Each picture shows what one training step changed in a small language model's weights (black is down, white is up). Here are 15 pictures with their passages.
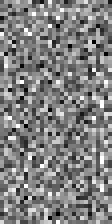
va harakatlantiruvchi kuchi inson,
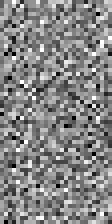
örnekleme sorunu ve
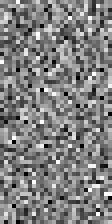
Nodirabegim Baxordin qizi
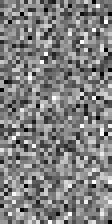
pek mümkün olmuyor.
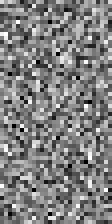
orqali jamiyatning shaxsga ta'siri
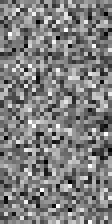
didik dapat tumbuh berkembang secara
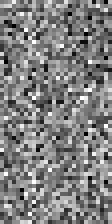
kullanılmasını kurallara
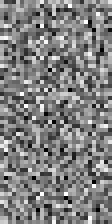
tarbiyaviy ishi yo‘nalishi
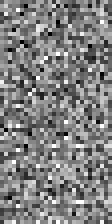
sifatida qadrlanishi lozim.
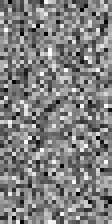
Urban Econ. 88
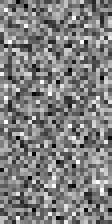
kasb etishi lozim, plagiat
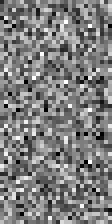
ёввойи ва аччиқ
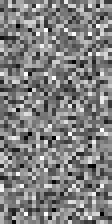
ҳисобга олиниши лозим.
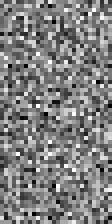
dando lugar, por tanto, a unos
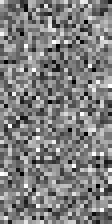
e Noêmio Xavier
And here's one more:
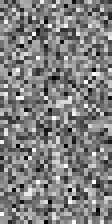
pesquisa demonstra que gestantes com histórico
